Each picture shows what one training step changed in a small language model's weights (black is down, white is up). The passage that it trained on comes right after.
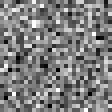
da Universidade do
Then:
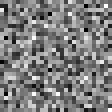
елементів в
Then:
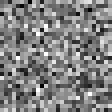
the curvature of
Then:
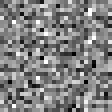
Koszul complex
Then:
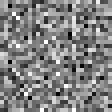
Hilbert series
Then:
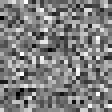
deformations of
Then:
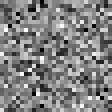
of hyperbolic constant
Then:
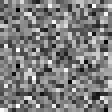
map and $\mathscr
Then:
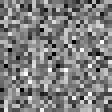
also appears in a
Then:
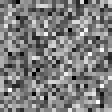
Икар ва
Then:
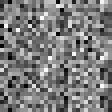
the above equations also
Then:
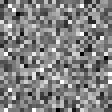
spectral problem we should
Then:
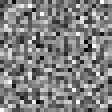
of elements, namely
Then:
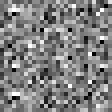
localidades essas
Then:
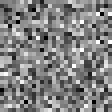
proof in hyperbolic
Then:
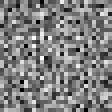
done. So
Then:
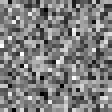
that involves at
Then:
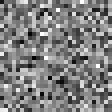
cycle.} or
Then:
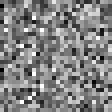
of real dimension two,
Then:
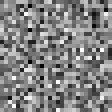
coadjoint representation of
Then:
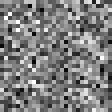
development of the real
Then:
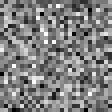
da placa original
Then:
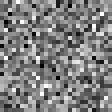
given by $b
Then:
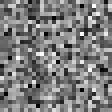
the equivariant
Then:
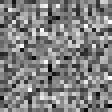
de edad,
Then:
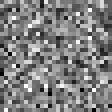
parametric model,
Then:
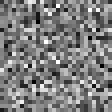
de música
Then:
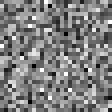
adoptara una
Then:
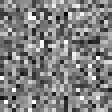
and fixes the
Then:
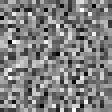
role in the theory
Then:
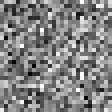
of granules.
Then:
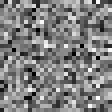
University Press,
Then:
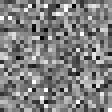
social cada vez
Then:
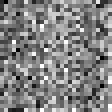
The result is a closed
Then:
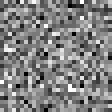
${\mathfrak a}_i
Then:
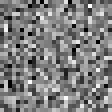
actually equal
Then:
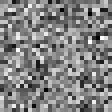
proteção no
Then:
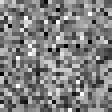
is the 3-dimensional
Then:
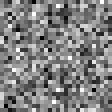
las lecciones
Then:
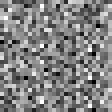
gives to professional
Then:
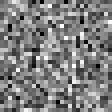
inductive step follows
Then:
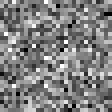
search compared with
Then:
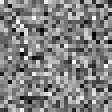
splitting process
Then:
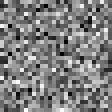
kernel of this ring map
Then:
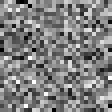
os designers de
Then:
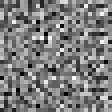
done by defining
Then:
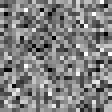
was qualitative
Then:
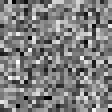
un sistema que
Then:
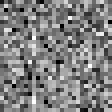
dos más que se
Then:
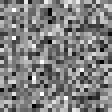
and financial
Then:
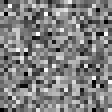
un total de 83
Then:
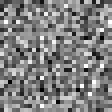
The lemma is proved.
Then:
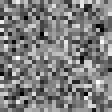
the study of the
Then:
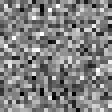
son el insumo
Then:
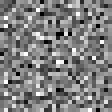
й після
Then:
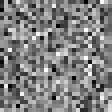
the right summand
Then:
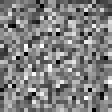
The former fact,
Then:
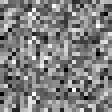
to that obtained by
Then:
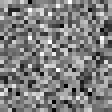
& \mbox{by
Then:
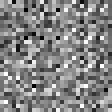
disjoint trees
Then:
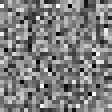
Daniel R.
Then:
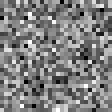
when the pairs
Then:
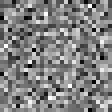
legal act, as
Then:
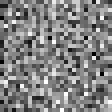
same volume, hence
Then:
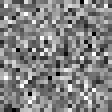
scheme is presented
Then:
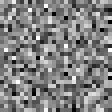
Find an integer
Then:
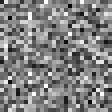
them with respect to
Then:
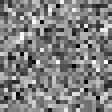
be independent. The
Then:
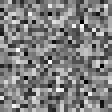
ce qui explique
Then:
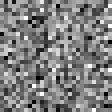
turini mayda
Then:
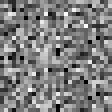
or equal to 1,
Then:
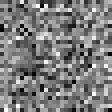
RCC OPF
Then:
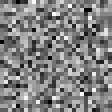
implementação de
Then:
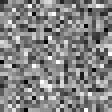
we derive it
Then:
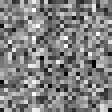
no campo da
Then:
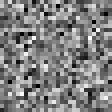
cubes of size
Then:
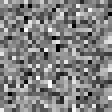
{\it embedding of
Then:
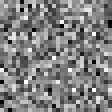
encuentro entre
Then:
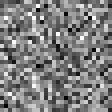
term can be estimated
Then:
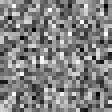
de evaluar el
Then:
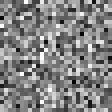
of moment equations is
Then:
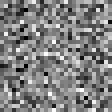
frustration ou
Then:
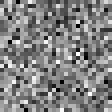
do óleo
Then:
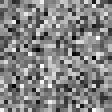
on a stable curve is
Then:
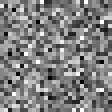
фор- мі.
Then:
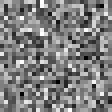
of length 660.
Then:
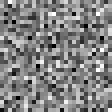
sociais e
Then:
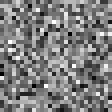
no cycle in the
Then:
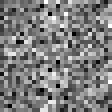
We will first show that
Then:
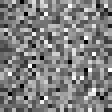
de bureaux
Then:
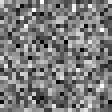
the shadow of
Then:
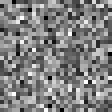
que considera como os
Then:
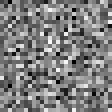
c | a | b
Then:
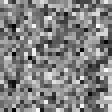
by strong and weak infinite
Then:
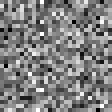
в норме.
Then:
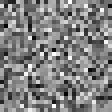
\ee (in each
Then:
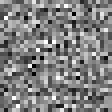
relaxation} for
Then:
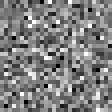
$. Then for $X
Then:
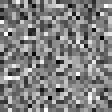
include the following
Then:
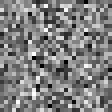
using categorical
